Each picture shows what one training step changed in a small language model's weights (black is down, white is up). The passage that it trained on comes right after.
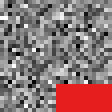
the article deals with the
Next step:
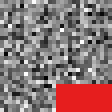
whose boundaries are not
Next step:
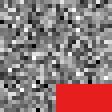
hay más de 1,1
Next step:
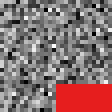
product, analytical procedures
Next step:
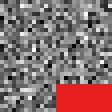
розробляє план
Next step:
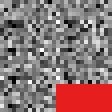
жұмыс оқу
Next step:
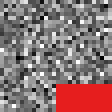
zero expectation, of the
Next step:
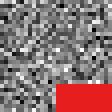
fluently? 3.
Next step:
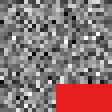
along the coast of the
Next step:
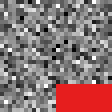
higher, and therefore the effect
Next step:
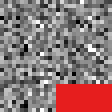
\in \mathbb{Z}}
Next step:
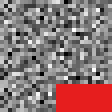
\noindent {\small Robert
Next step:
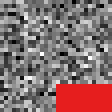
oriented with its three
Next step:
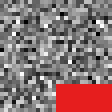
y por medio del cual se
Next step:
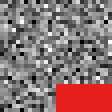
очиб берилган.
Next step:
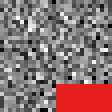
pergunta-problema que
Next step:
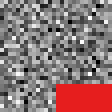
вирус ташувчи
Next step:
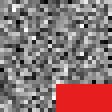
odd, we may view
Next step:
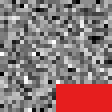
máximo de finos.
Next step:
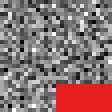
also want to stress that
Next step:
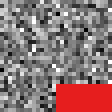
Hal ini diketahui
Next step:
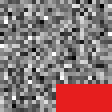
semicontinuous regularization of
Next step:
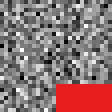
the same type. \medskip
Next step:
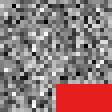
qator kamchiliklari
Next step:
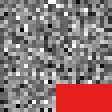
contribution from any other person.
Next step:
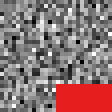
у “Экватор
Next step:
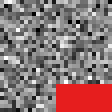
davlat va nodavlat
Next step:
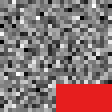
mulki, insonga
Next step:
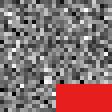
increase the frequency and
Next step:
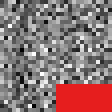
samples in the perceptual
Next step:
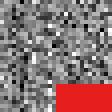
illustrates that how non
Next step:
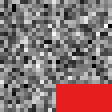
(literature) for the
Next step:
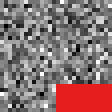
large set of sample points for
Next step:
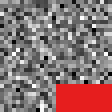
block design, with three
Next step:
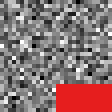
LITERATURE A
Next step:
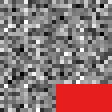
Proposition \ref{Key
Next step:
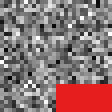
(and new fiber):
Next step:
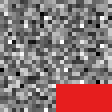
interior Lipschits bound
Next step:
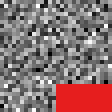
reinforcement are added
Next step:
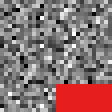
sirvan de complemento para
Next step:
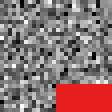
is gaining relevance.
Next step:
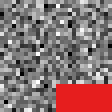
key constants, namely
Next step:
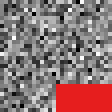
rats were randomly
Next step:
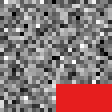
the codomain space $X$
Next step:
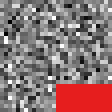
affects children's
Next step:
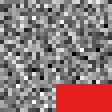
ish tegishli metodik
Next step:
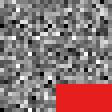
of computational power required by
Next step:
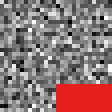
116 8 Theophylline
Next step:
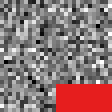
filter feeding;
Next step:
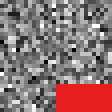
testing) F1-score
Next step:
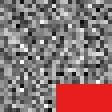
a divergence. %
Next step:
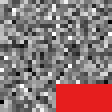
in terms of the mixture
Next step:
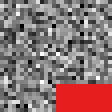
Vista. O objetivo
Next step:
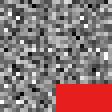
our evaluation is limited to
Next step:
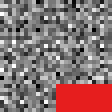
katta hududida qum
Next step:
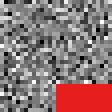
acritica della teoria
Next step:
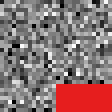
workplace: As soon as we
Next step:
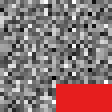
in the Generative Model's
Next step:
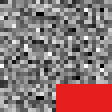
and organisational measures to
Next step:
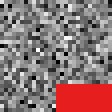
dep esaplaydı.
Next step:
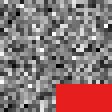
$L$ is an integral
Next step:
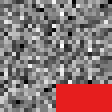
go above $y=x$ and
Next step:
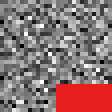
deplete their energy
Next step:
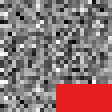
в той или иной
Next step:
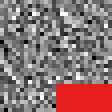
significantly influenced their
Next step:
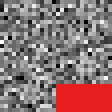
to \[ \begin{pmatrix}
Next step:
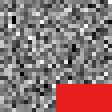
corollary, we obtain the
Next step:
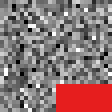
of the dynamics.
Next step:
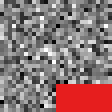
of water quality parameters with
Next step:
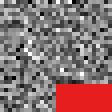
currently, the focus is
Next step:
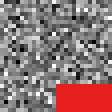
size $h$. Cells
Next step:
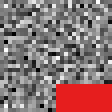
symbol recognition. It
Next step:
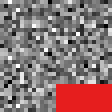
differed little.
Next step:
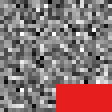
for the existence of a centre
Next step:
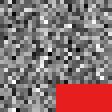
problem in its formulation;
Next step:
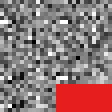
Proof.}\quad The proof
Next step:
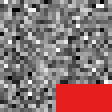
This approach is not new; it
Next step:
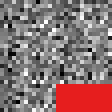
DATASPACE" 6
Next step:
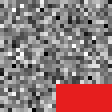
volstaan met de
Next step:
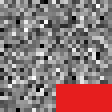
is wPE. Thus, by
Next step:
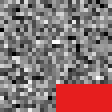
proposes a Fourier feature
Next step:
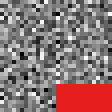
Важно понимать,
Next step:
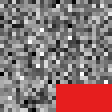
international journals.
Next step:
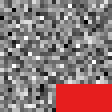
in Taiwan Spring
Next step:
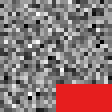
levels before and after
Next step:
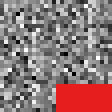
Dit lijkt ook
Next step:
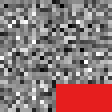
– Toshkent:
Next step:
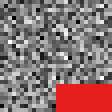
is enclosed in square
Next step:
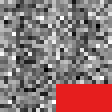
km, placée sur un
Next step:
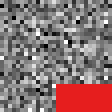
kerak, bu esa
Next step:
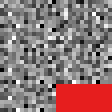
بن محمد
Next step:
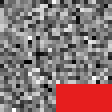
the data still can be
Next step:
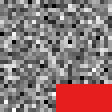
India, at least with
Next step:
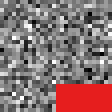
M30 grade of concrete
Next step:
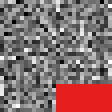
free in order to perform particularly
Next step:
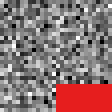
utilized Dynamic
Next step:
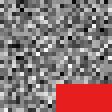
design research projects, they
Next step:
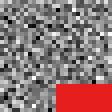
boradi. Jismoniy
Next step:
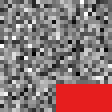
value, we restrict the
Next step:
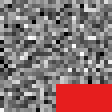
or ideal vertices of one of
